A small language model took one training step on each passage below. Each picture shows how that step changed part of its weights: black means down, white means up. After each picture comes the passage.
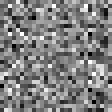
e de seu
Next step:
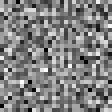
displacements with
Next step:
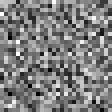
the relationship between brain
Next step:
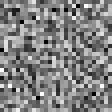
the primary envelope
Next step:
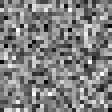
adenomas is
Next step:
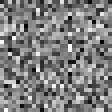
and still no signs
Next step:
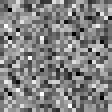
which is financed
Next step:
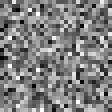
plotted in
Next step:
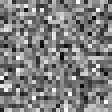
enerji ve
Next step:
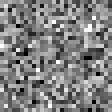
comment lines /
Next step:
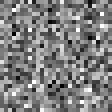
energy which is equal or
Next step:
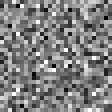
idea or proposed without
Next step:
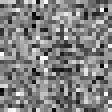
interatomic potential
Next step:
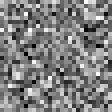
to design the devices
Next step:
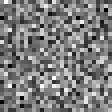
interaction force,
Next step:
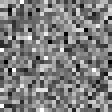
for instance, spatial
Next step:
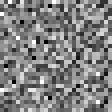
Innovation in
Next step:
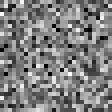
in the case of
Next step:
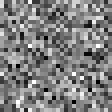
- vrsta
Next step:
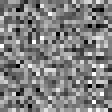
est restée à
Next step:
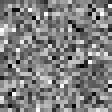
and low price
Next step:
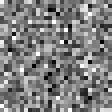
and $\Lambda$,
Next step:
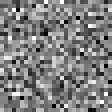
the faintest and
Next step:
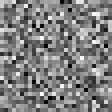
{author} {\bibfnamefont
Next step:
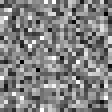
от других
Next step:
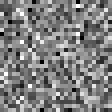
Out of these
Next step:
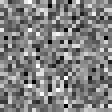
$r \to
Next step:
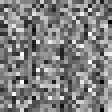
методи та
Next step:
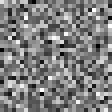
checked for
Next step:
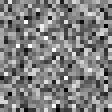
\pm SD.
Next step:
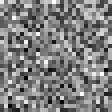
to test the relationship between
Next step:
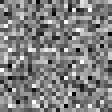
for both Fermi
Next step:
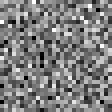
be seen, our
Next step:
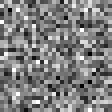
são utilizados
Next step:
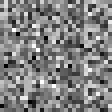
are proposed in the present
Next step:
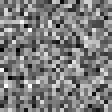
of the other types.
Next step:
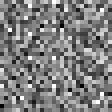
these papers, the
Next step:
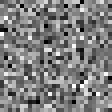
Amonovich T.
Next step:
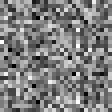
of interest.
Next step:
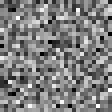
rotating flow,
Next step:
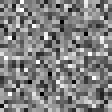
perspectives from
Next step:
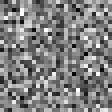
form of a tablet
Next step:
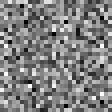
We refer to this
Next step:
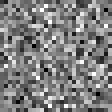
de Lisboa
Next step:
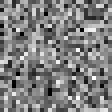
technologies allows for the
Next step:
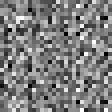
Similar challenges
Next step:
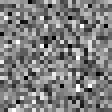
dependent on not only
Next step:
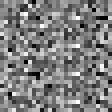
assumed. The system
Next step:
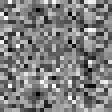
consider and implement these
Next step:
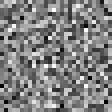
environmental sustainability of
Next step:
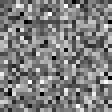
Things for AI
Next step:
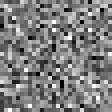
galaxy. In
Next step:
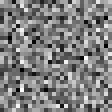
blue curve in
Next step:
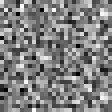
steward of his
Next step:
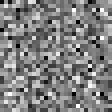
| Avg.
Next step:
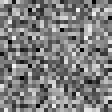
raw materials for
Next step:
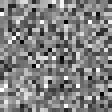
$n$P in
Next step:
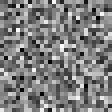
In doing so,
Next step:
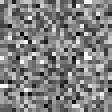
you get – for example
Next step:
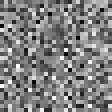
misspecified model can
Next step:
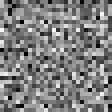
the partition function
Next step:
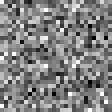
abrangente dos
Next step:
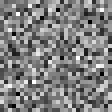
during week 9 and
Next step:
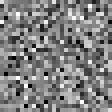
been shown to describe
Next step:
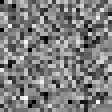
in the report that will
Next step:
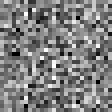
finger to
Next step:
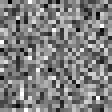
the probability density function of
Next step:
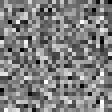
under interstellar
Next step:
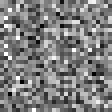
orden de: -
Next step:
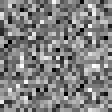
its stack of
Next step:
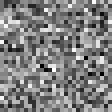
the creative work of
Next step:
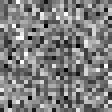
status of current
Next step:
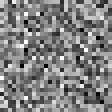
appears to be an
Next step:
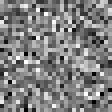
\neq 0
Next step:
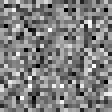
extended to the present
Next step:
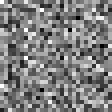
pulsed light source
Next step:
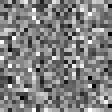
and Techniques
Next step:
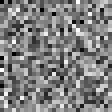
method for decoding
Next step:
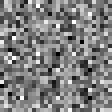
and associated methodologies,
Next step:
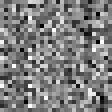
the magnetic field) and
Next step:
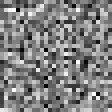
a fixed-point
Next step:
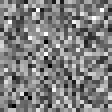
user message is
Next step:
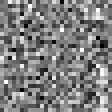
of magnetic materials,
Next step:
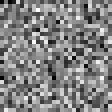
indicated bias
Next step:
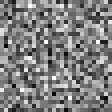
$$\forall i
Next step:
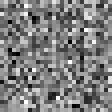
change for probing the
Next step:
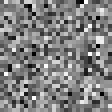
% de remoción
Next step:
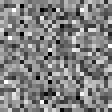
do or do not
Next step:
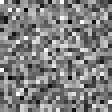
of subjects.
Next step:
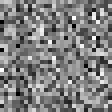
the mean percentage
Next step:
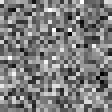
the experimental advances,
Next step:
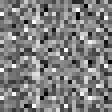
DMVR algorithm
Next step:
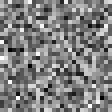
of the protein surface
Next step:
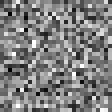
binary black
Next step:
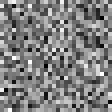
strengths and
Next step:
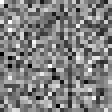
histórias da
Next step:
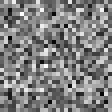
matrices for
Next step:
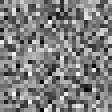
right) for different values
